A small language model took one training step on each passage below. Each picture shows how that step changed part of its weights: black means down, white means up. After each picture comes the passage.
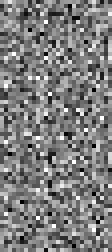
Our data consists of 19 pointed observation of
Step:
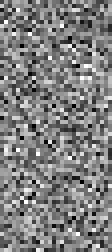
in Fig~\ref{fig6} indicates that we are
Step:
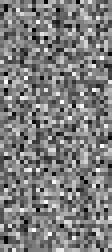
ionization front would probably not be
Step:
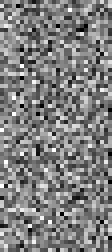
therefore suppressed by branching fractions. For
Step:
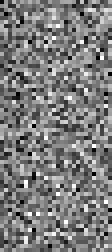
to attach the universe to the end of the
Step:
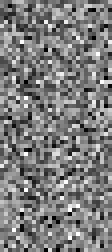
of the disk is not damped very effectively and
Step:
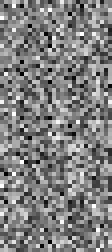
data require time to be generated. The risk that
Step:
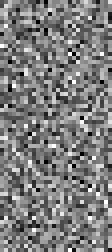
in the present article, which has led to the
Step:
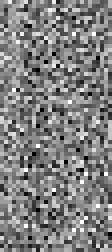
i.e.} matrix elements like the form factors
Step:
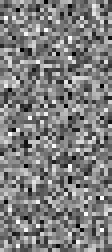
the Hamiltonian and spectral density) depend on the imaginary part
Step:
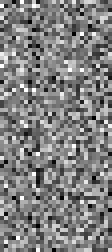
presented, we use a variety of Newtonian
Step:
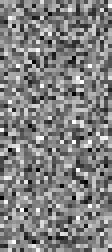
In our context there exists $\beta'_0$
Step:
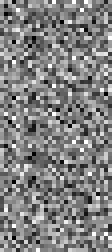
problem for quasiperiodic functions of a special
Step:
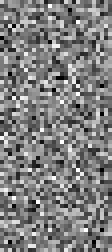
in the limit $g \to 0$ and $N
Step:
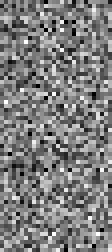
the north, further along the outflow axis,
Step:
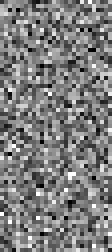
to measure processes of Quantum Electrodynamics
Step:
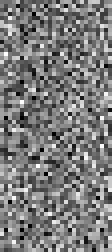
typically have the highest diagnostic
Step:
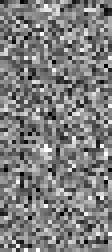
anomaly responsible for the radiation from the moving
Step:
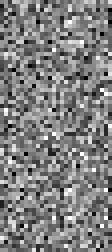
a decompiler built on top of the
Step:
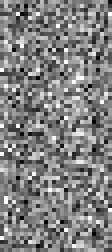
time (operation intent specification), deployment
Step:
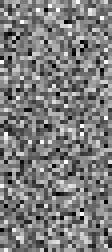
2 - 3$ au. Thus, comet
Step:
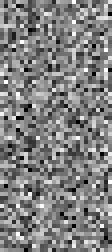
is assumed, about half as much tilt is
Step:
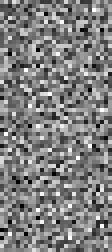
the interaction between the spatial and temporal structure of the
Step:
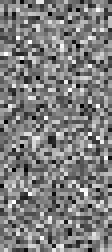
band (VB) from both the intermediate band
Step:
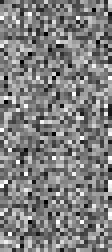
Collins effect and the analysis can be performed using
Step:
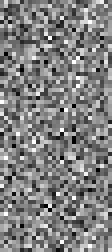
the Partonic Cross Sections} The results
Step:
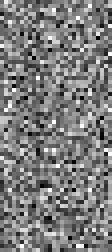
watermark using the multi-chunk mechanism.
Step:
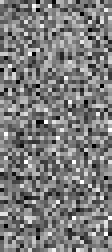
we discuss at the end of this article.
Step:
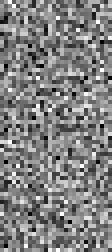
Dirac equation \begin{equation} {\cal
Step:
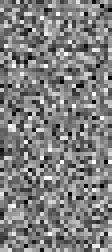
[17], or electromagnetic induced transparency
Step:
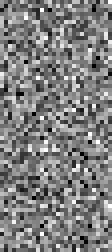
system, consequently, avalanche sizes are
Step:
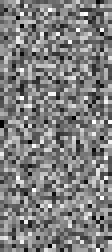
projection tells us that degrees of Ext
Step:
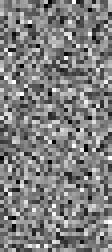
velocity for different $M_{\ast}$-bins in
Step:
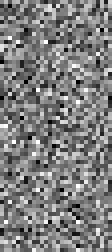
this situation has been the subject of investigation over
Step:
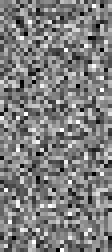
in intervals of $G$~\AA. This
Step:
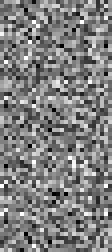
existence of a direct tie. For
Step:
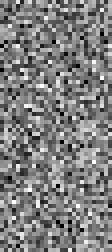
1 and 2. The $v$-basis is given
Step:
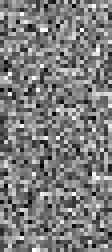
space is subdivided into bins of
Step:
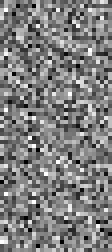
velocity dispersion. Hence, we choose
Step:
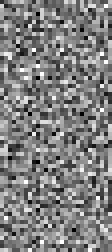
align during CTs, which corresponds to the observations in
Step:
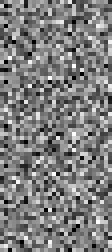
decided to leverage the dataguide structures
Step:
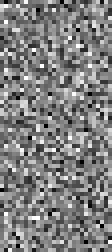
in the $K$ band. In this case the resulting
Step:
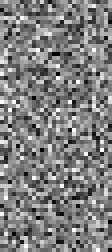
Monte Carlo simulations. It is observed how the
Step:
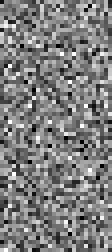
limit of small amplification). They feed
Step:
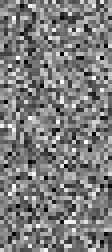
over and above the increase naively expected. For
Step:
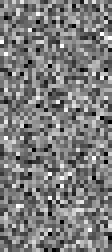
decompilation is generation of source codes from
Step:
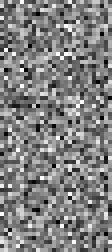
of the semileptonic decay modes $\Lambda_b
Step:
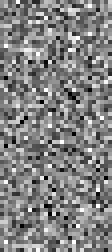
amplitudes in ${\cal N}=4$ SYM
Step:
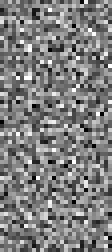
We then integrate the ODEs by initial value
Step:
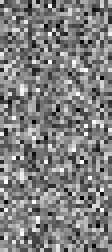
the latter is of special interest since it can be related to
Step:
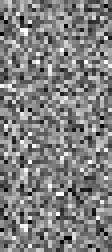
\usepackage{amsmath} \usepackage{cite}
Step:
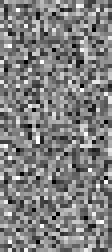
models $\mathcal{F}(z)=\phi(z)$
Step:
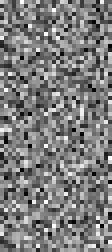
the next PE. Consequently, every PE
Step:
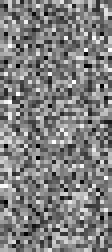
does not strongly depend on number density for our chosen solar
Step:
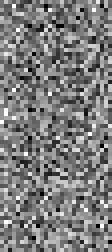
approximately the same time, so that time variability should not
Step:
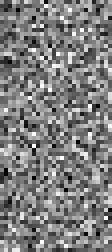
term, exceed the upper limit `9', these
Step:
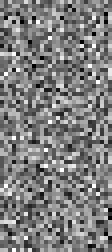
used in countless applications, notably in read
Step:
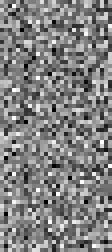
quantum gravity one can give a try to string theory or
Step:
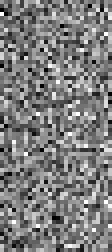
the droplets escapes the channel. The
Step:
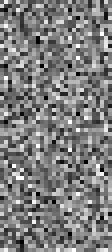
corresponds to the energy density of the background fluid satisfying
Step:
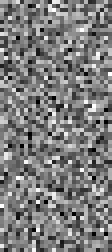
the spectrum $\mathcal{P}(k)$ of magnetic field
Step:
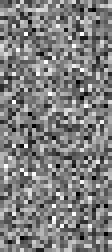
thus we aim at maximization of $\lVert
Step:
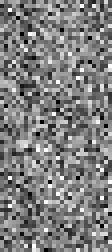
will refer to this second generation of orbital excitations as
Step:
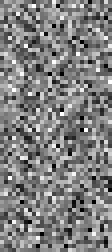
allows to treat a resonance problem like a bound state
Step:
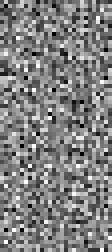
here we show that under some circumstances, the
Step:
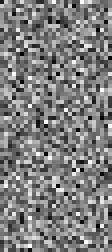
without the RIS assistance.
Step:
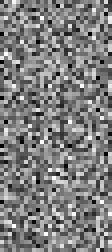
models. \section{A comment on the problem in
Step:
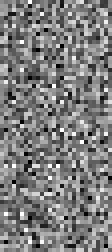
a fibril, then the similar periods of
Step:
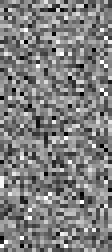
= y. Any two functions that give identical
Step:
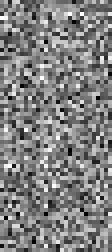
the influence of as many network properties as desired
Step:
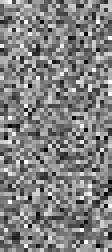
\begin{abstract} {\small We determined the
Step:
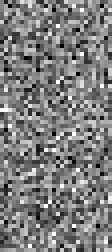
model of the Navier-Stokes equations.
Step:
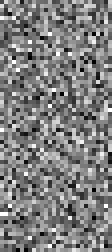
Empirical studies on stock prediction, features include
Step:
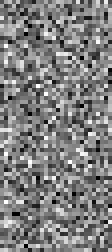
Hamiltonian or an overall phase. Thus, after absorbing
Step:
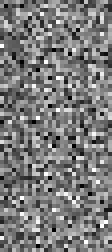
green line is the map of the imaginary
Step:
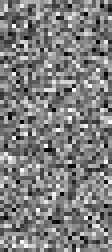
is maximal at a full opening angle
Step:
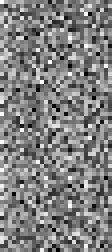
energy regions our predictions are even better than those with the
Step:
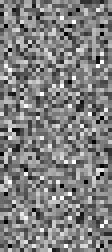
prefix and a suffix of $P$ corresponding
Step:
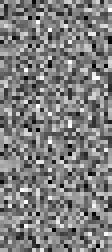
quadratic dependence on the density field,
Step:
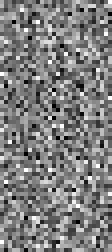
\ry electron. This integral is non-zero if there
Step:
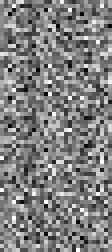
a greater distance than normal due to high wind
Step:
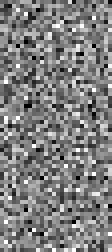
throughout this paper, lattice spacing
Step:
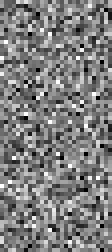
as expected from the similar exposure times although the
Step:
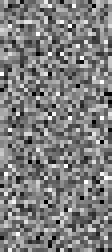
The center positions of the images have equal spacing
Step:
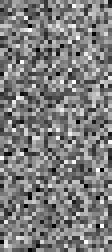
state in the laboratory frame is:
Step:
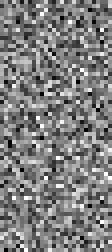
a function of $M_{th}$. In the inset
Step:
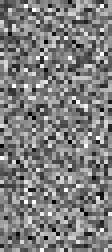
the wear volume (V) and the
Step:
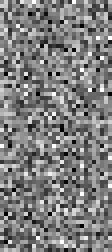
wavefunction for the nonresonance. As
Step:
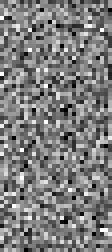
devised from the Production Planning use case
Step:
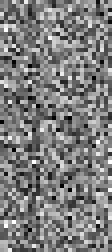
soft, the standard methods for determining the thickness
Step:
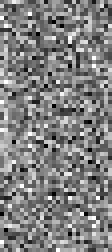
rotation curve general relativistic model, whereas in Sec.
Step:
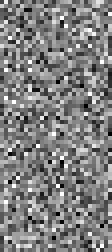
serially over 5 pairs}} of RS422
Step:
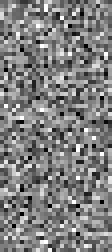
on the background (\ref{ppMNr}) is
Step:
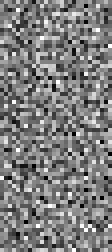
groups A and B, with the aim of critically
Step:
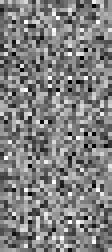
\caption{Universal dependence of the orientation
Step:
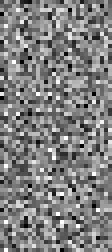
each correction involving two such interactions can produce as many
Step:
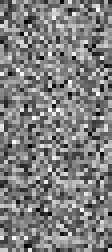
the science fields can, in principle, tell us
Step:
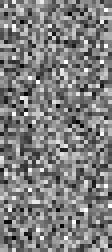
is the price of universality for lacking
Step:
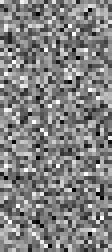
the spectrum of 3C~273 near the
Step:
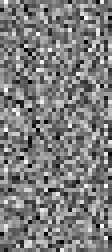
global average pooling operation is applied to the input
